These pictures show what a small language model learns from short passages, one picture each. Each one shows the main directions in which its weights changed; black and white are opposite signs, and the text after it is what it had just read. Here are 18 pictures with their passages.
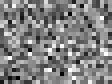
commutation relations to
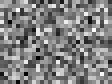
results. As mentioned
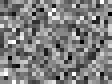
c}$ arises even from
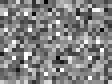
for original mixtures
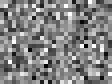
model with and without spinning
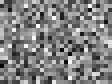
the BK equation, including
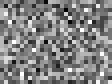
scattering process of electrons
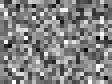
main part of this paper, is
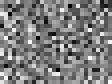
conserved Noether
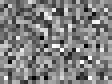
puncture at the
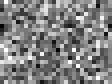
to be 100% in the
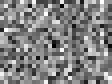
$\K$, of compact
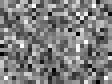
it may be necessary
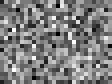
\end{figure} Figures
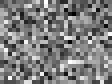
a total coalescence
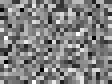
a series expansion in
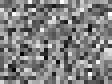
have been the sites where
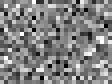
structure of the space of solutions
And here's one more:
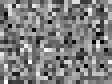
hadrons~-- the
